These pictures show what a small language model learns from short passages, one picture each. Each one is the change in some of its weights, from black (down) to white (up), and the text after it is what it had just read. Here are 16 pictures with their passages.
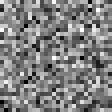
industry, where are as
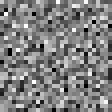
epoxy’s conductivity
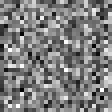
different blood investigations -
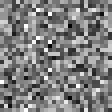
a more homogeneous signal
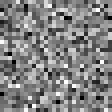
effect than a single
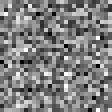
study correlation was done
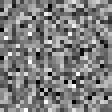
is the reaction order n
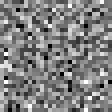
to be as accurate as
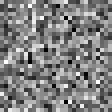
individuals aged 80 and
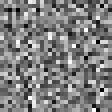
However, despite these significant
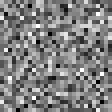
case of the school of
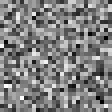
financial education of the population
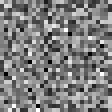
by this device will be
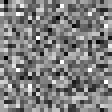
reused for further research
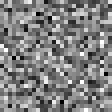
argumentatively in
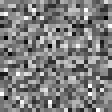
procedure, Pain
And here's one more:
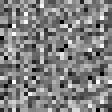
Expectorant: They
